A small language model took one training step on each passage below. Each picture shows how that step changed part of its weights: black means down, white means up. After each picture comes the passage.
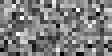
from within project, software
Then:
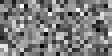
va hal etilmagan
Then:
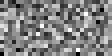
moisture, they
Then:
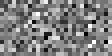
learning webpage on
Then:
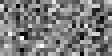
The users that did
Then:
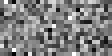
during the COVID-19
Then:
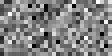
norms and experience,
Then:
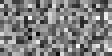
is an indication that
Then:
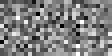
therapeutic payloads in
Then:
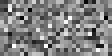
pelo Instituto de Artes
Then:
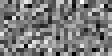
tijorat banklarining
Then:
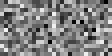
nauk. pr.
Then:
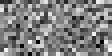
ABSTRACT The
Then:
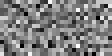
play crucial roles in
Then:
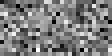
visualization interface only.
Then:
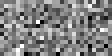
adopting digital technologies.
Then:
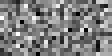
private vets,
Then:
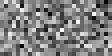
d'oli de
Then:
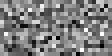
predictor of employee
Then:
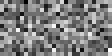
identity. Therefore,
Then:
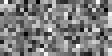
due to bacterial and
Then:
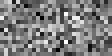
hot water,
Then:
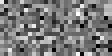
O estudo evidencia que
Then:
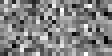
obtained from [24].
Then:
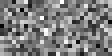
keeping calm
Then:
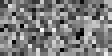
and then reconstruct
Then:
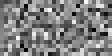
motriz responde
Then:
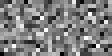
non-linear transformation
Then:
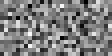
draws attention to
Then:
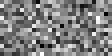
etc.) as well as
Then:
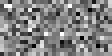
several developed countries such as
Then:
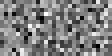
the output gradient is
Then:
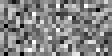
especializado que
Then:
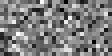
the UK Government,
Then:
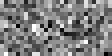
yang dimaksud dengan
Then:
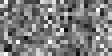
conditions of the analyzed time
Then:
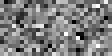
those dire consequences that
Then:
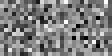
involves higher concentrations
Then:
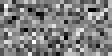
a child by others,
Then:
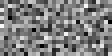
presente estudo teve como
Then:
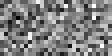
xalqaro savdo va
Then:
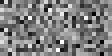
study area (Table
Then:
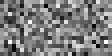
жазо –
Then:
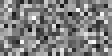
va semantik
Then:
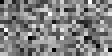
STAI score by
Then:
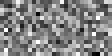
kasb etadi
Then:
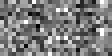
the watermark based
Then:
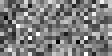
Relevant employees
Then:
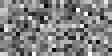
SWI on day
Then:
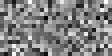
noted that locativeness
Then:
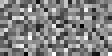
Ўзбекистон Республикаси
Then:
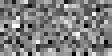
la Química en
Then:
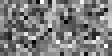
the Code of
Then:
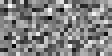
o alegere în
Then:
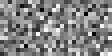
cherchent à
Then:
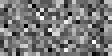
20) много
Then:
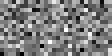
multiple audible properties.
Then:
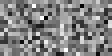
positif terhadap
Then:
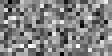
dars o'tish
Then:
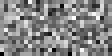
obolele dece
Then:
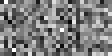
of the rare
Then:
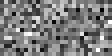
discussed. Zeta potential
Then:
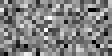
a question addressed to
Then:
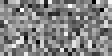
requires a timely
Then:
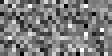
specific features. State
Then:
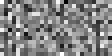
relevante que debe
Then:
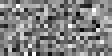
e permite compreender o
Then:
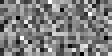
ineffective for certain
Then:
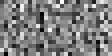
driving in the
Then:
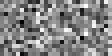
outputs that are put
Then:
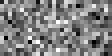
of pancreas can
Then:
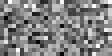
given by Wang et.
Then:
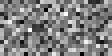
shaxsning psixologik barqarorligini
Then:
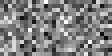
sampling approach Descriptive
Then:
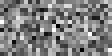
and promote programs.
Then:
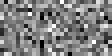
local political parties in
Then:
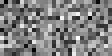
o “melasma
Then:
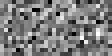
key issues that a decision
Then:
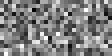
historical identity,
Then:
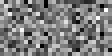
datasets Flexible but
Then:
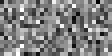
of teachers in adopting
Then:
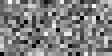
set. In such
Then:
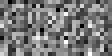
којима се не може
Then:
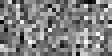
power converter characteristics,
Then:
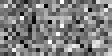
fellow or the
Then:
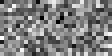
was completed, the
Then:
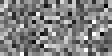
converted to open
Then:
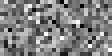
recognition of
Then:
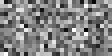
das que tinham
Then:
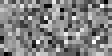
onset of the disease
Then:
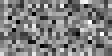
Jan Zubka 15
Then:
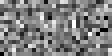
frente a grupo.
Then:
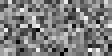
annual PCI for
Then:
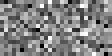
map sizes are those
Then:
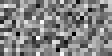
worldwide and can
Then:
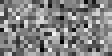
in isopropyl
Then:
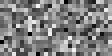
term through decisions and
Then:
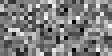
tushunish kerak.
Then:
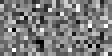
we work with in the
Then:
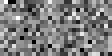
positions 30 mm
